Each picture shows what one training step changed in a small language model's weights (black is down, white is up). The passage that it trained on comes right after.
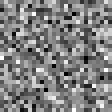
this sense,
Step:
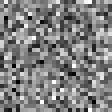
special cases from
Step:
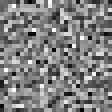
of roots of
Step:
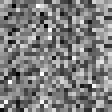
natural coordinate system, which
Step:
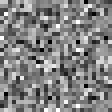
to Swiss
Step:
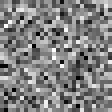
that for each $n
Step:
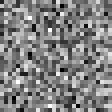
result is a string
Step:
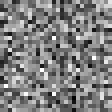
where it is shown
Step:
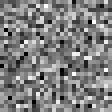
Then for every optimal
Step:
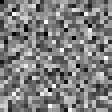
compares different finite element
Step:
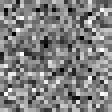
proves the theorem.
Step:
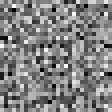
\text{ is left
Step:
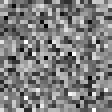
functional inequality, which
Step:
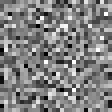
We will transform the
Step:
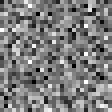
analyticity of
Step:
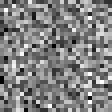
existence of a
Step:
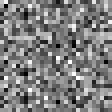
which is isomorphic to
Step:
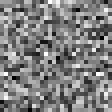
Our claim above
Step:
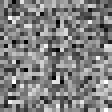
\to \sH
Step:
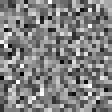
evaluation of
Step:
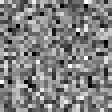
for arboreal
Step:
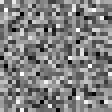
list in a well
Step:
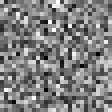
circumvent the
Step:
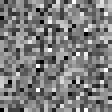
a subcategory
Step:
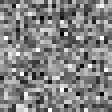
a scheme
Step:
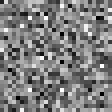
colimit as
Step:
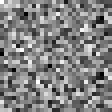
divisors of
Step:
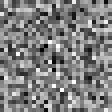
which does not satisfy
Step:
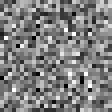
It follows from relations
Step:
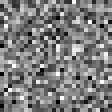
then $\mu$ is
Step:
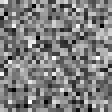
finite. \item
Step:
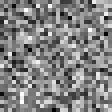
number, and the following
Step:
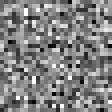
best performance
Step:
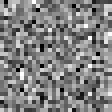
a dominant
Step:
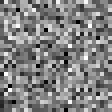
$Q$ is a
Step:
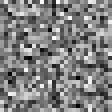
>0$ such that
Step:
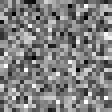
is dense in
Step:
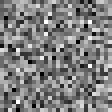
against each
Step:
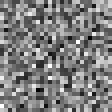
a limit cycle
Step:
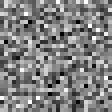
line $\ell$ as
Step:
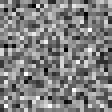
also conjectured that
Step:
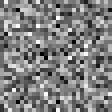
$D$) is bounded
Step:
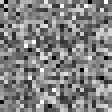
this recurrence
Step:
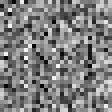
inequalities for
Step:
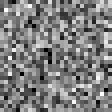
diffusion on
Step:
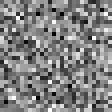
such theories of
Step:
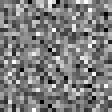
arbitrary smooth
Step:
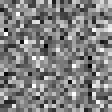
an optimal control problem
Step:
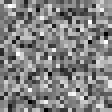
comparison is
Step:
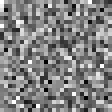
directed geometric
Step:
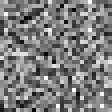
relationship can
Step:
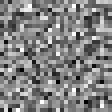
visit and
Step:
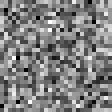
low degree parts of
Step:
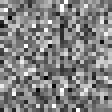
these are cosets
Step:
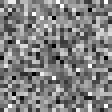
classical results that we
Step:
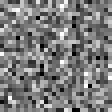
$\lambda, \mu
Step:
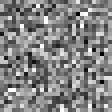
conditions. The aim
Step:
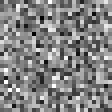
et de la
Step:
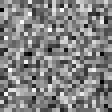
structure. What
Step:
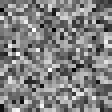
differ. This
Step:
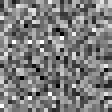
not know any simple
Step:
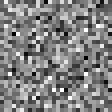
$y \in
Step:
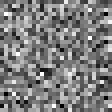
The eigenequation is a
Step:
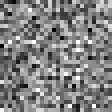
for all $z
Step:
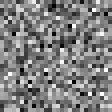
a shifting
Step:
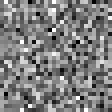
the leaves
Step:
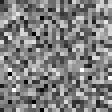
the only possible
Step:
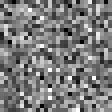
for any such graph
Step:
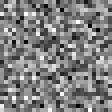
fixed $k$ the
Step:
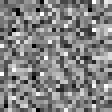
unique when there are more
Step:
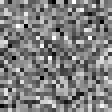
nonlocal problem,
